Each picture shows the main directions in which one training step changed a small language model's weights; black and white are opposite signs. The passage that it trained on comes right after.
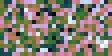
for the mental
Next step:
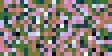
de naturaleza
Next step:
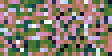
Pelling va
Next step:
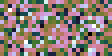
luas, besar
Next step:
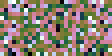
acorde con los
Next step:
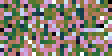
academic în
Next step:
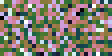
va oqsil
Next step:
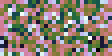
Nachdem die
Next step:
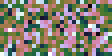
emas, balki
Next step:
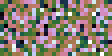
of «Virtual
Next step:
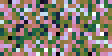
coleta de dados
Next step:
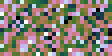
comparado com 2021.
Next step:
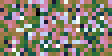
váltak a
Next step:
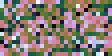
isto é, se
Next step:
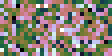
of communication as
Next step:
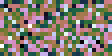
a nivel comercial
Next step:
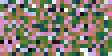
zum Anbau
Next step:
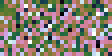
можно понимать
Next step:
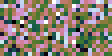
recursos digitales,
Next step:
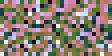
primera* realizada
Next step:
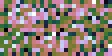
positivamente às
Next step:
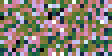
İl Tarım
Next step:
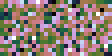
Stiftung auf
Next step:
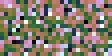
soat) kunda
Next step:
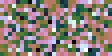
the philosopher,
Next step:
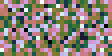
în situații mai
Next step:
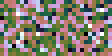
and Culture*,
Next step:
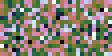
demonstram que
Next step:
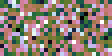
18th April
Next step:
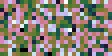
bilan tahdid qilish
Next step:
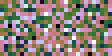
hamda rivojlanishi bilan
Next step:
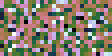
kerak: 1)
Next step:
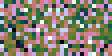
al principito:
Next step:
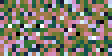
banklari va
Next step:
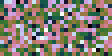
em paisagens
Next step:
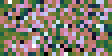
uchun tavsiya
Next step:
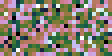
of scientific and
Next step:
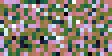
os direitos e
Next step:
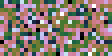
человека и
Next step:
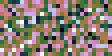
musiq madaniyati
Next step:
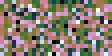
indeks oshishi
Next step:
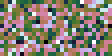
del laboratorio
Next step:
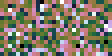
билан бирга,
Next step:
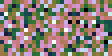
El anillo es
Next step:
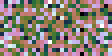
- Lima de la
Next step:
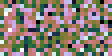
essencial per fer
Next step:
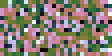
Mh Education.
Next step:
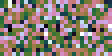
grande partie des
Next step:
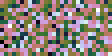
— desmatamento,
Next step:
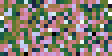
(Research Information
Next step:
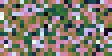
روم کا
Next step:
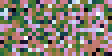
en er mundo
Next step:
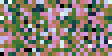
overheid dat
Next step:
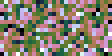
28 женщин
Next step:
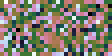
hoy, anor
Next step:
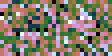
a systematic review
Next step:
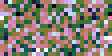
periode. Dit
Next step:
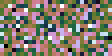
probable que se
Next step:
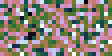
animasiyalar bilan
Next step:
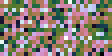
modèles de
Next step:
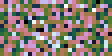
языка, С.
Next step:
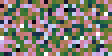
seu impacto na
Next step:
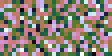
diktant uchun
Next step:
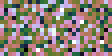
e não outros;
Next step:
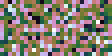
using distance and
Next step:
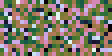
\quad x +
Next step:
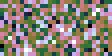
في عيون
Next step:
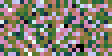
oluvchi, faoliyat
